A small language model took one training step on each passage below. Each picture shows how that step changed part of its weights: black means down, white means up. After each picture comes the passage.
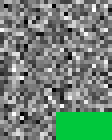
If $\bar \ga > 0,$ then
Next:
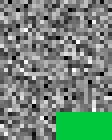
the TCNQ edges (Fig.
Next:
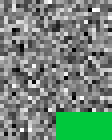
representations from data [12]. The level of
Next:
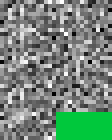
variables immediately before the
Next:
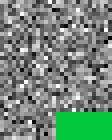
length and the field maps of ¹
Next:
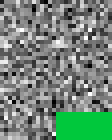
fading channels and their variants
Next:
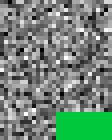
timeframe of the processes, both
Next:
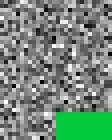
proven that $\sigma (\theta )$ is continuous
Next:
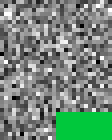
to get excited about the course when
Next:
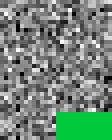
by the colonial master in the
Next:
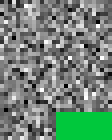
number of $ZZ$-basis key
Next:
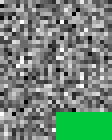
the conf\/iguration~$q$.
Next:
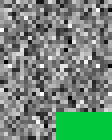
level, with former mayors perceiving of
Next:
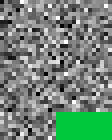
\rightarrow D$ such that whenever $(\Pi,
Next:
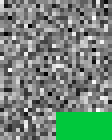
result holds for $N-1$. Notice
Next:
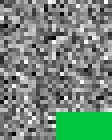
in ξ is an object taking the
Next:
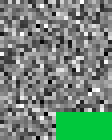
causing a lateral spread of the
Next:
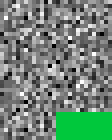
construct a dominating 2--form
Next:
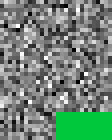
model against two types of collective
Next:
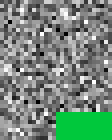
to 10 crossings, and compare results for
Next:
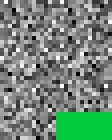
particles can be estimated from the quite
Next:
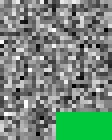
peak to peak oscillation
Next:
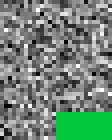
of \eqref{e4.7} for some
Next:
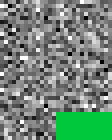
Description: The logic flow design of
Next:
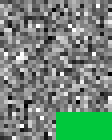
cut-off filter) and under
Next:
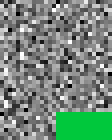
chance to succeed if he can control the
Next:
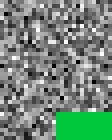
Frequentist Principle and the
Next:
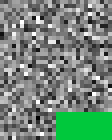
micro-machined silicon
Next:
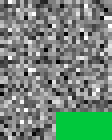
Android platform. Simulation and
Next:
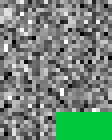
to be formed at a very low level in Big
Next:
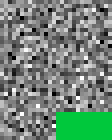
dry rot and/or crown
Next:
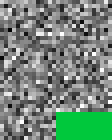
systems. Then a smooth transition between the two
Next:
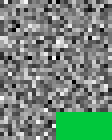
probe the period after the fading of the
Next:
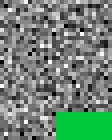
the time-averaged transmission
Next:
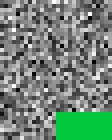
in the elliptically perturbed
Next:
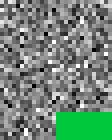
a cursory analysis of a selection
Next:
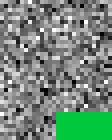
subsequent experimental measurements that were to be
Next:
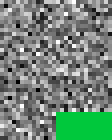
error. This is the combination of calibration error
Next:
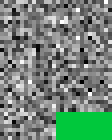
region should be the encouragement of
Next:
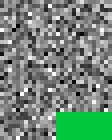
a remedy for the $d-1$
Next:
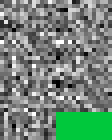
(6) we may assume that the names denote
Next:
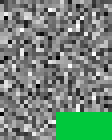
35-37 Wet direct-seeded
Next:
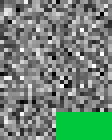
A^R$ to a finite discrete set
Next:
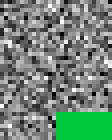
x\in \partial \mathcal{O},
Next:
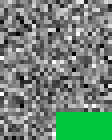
is the lowest. Upon rotation of the
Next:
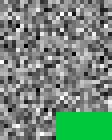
and the SM matter fields carrying
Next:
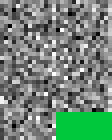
low molecular weight plasticizers
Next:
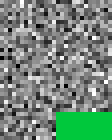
outer envelope was of glass.
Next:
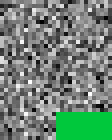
coarse} \end{subfigure}
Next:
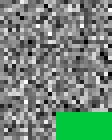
a single point source. We are interested in
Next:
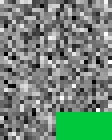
- [6] Popoveniuc G,
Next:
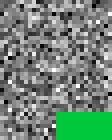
measurements and circular dichroic
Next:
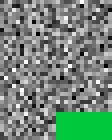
participate in the lesson at the same
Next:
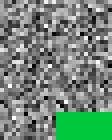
on evidence, rather than relying on the
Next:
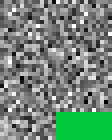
Those with cerebral
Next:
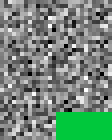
solutions for the field dynamics. These
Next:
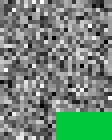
wrote the protocol, first draft
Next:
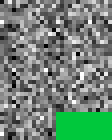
\label{ass2} There exists $\varepsilon
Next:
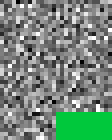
are aware, two examples have been
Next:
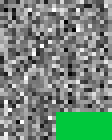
a slower transformation kinetics and
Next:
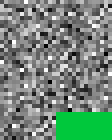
material, Fig. S3 and Fig.
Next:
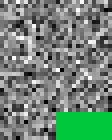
column depicts the $\alpha_1$
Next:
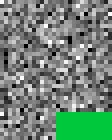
degree $d$. Then, the open substack
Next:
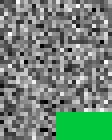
\infty$, so it is a regular scoring
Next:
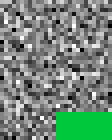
kept. Practice shows that more
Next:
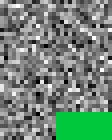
{\rm in}\quad \cO; \nonumber \\
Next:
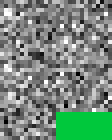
to the components of a charged scalar
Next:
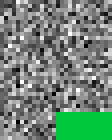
as well as a way of affirming their
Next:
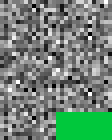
Note that the stresses are very large only very
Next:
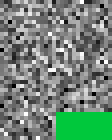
a Poisson point process on $\mathcal P$
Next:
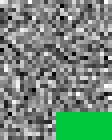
the ring of integers of a number field.
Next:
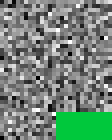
while the perimeter increases at most by a
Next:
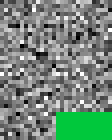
macrophages and HeLa
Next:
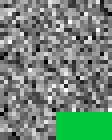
with respect to other $p+1-k$
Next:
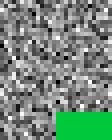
**Usage of the public
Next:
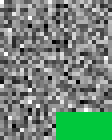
gravity we choose the linear functional form of
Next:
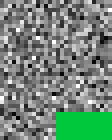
architecture (micro-learning
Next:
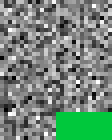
of $A$ or $B$, as
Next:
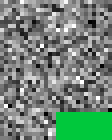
images of these samples in ambient conditions
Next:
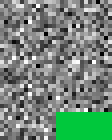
dark energy and how it evolves.
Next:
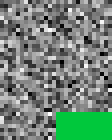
the function $\tilde{h} \in
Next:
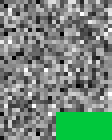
now, which properties are satisfied for many gap
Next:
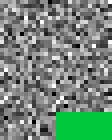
of liver dysfunction in
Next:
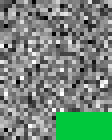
$U(i) = 1$, is an analytic
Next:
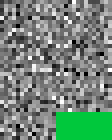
dan met aardgas door de
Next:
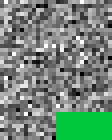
flow requests to controllers
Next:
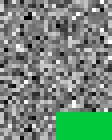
origin $(\epsilon, \mu) =
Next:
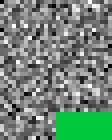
obtaining our plots because the production
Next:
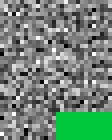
but $\mathcal{C}^{\infty}\left(
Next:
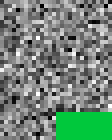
internet website between June
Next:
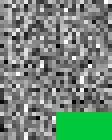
states, which resembles the
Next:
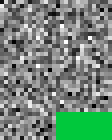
precipitation, hardships of
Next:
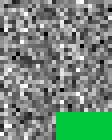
practical design, the model needs to be
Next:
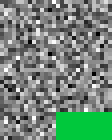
of usability and HCI principles
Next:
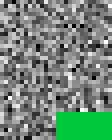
that uniformly in $x\le
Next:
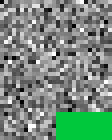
them with related PP algorithms [7]
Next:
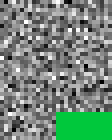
titanium implants to enhance
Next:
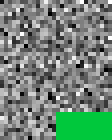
the retrieved records, followed by
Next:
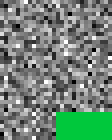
the discussion to the case where the solutions are
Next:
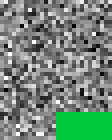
the structure that result in an apparently moving
